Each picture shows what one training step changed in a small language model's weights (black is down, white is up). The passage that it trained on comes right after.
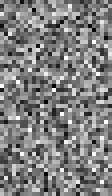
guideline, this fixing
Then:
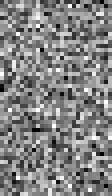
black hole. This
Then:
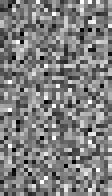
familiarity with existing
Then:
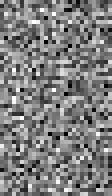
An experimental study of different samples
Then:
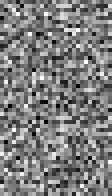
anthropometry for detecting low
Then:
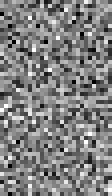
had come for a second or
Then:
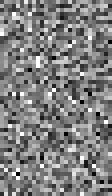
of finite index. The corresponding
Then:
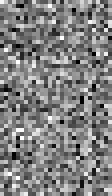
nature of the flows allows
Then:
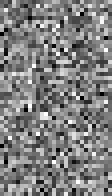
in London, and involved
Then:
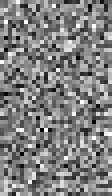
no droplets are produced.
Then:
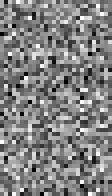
for 45 min. The contents
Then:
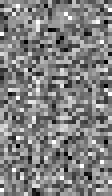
note that the non-leading
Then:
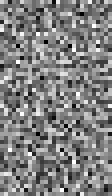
however, differs from the
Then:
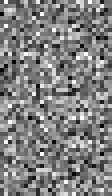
as follows: \begin{equation} L
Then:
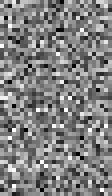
Eine Untersuchung am
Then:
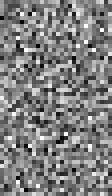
standard pharmaceutical
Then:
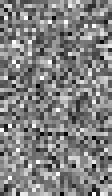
of data and materials The
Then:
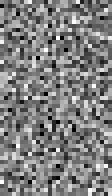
future investigation of
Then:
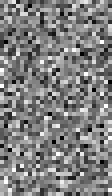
x+y\s$ always
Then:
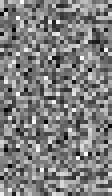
view (Figure 31).
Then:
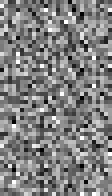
availability of trained
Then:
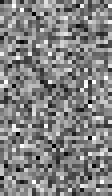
the purposes of
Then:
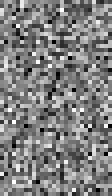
at that time (in Iraq and
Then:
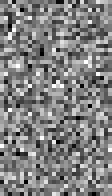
how EICS can enhance
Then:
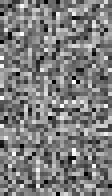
denoted by $\delta f$, and
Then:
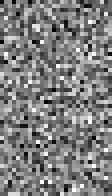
where the first follows from Proposition 4 in
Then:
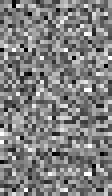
In particular, if $x$ is
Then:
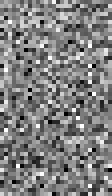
structures with $q_3 =
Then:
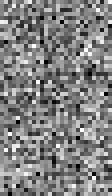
\end{equation} This exponent
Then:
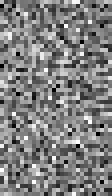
the non-specific binding
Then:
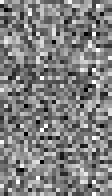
by [a workplan approved by
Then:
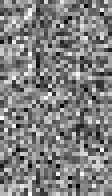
and by imposing, in
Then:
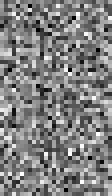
results in a broader distribution in
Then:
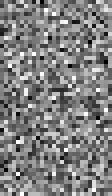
central hexagon. The
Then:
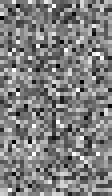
validation, and refinement of
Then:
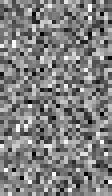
solution of the above differential equation can be
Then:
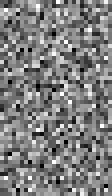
completely {\em classical}
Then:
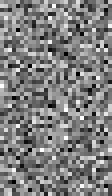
latent interpolation of a
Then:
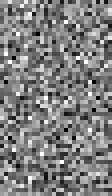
roles/labor, but the
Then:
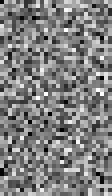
reason or another. The
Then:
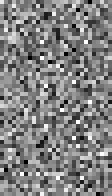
t$, as it follows from %the
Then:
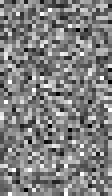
deals with social impacts
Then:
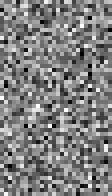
one $m$-set orbit with
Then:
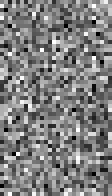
and meaningful learning experiences for
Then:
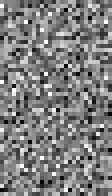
the effects of management on
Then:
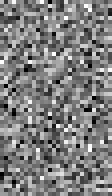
density} There is only one
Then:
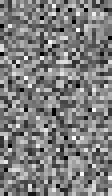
present work: Through infinite
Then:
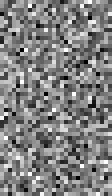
belongs to a large family
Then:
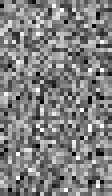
Phys. Lett. {\bf
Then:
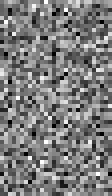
engine, so there is no
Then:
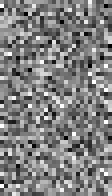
that of a reference cluster,
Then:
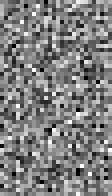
last security evaluation
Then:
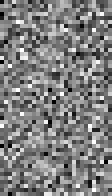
Approach. Indian
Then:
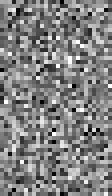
\item Define $K :=
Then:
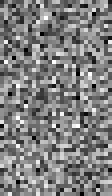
bin (the first mark of
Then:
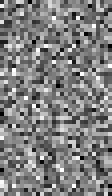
SEM image of a linear
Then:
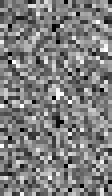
is stripped away and
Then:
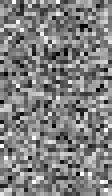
spin density polarization to
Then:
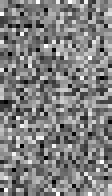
Majority of patients
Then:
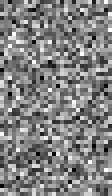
temperature $T_{\rm
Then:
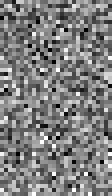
(c) a device with
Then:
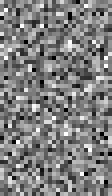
that the proposed method serves as
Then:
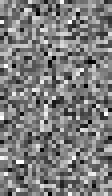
a rational number. Then we have the
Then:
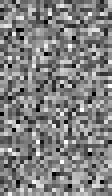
$U$ as the free parameter to
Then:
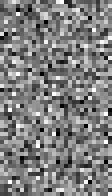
ago (A'Hearn et
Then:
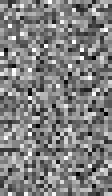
theory, conflicts of
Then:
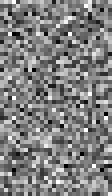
one way to select data.
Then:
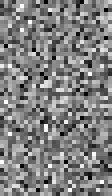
the accreted matter). In
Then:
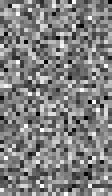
such that $p\circ j$ is
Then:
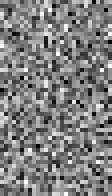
The interested reader can
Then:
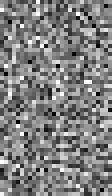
Information Server as well as
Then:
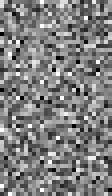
open or damage mold
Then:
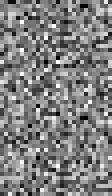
access to data and publications
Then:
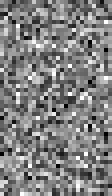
and Hemsas Kamel
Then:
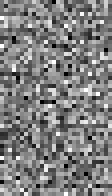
it is thought that it is
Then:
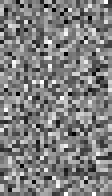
defined as motion on the manifold
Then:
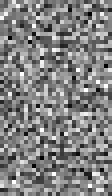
landfill and reduction of
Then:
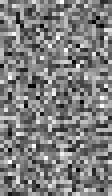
simplicial string theory --- the
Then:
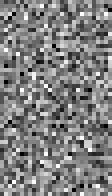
To simplify the notation,
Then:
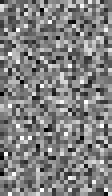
as 11.2% cases and
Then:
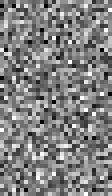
Retrieved August
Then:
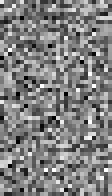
cosmological ideas with the well
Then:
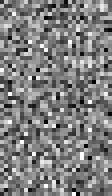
where $\alpha_{1,t}
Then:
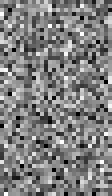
which scheduler should be
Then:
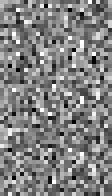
only throw exceptions.
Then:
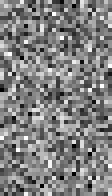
PR black holes.
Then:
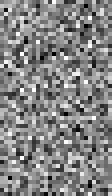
sites, $H$ the
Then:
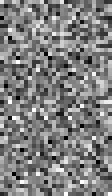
a model independent way at the
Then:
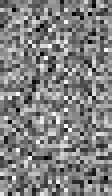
example, it played a
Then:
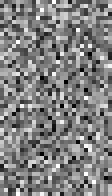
constraints in terms of the decision
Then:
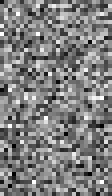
\bibitem[Treu et al.
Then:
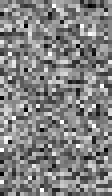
environmental changes and
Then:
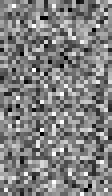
Co-operation - d.
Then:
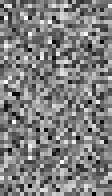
well as material parameters, but one
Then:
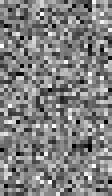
since the order $N_c$ term
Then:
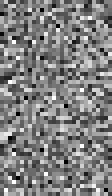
creating the possibility for
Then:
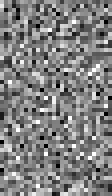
be seen from Fig. 5
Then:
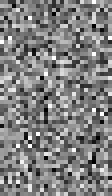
branching fractions and
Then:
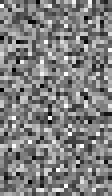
the soil can be of different
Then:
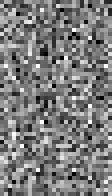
RDH in our Table 1),
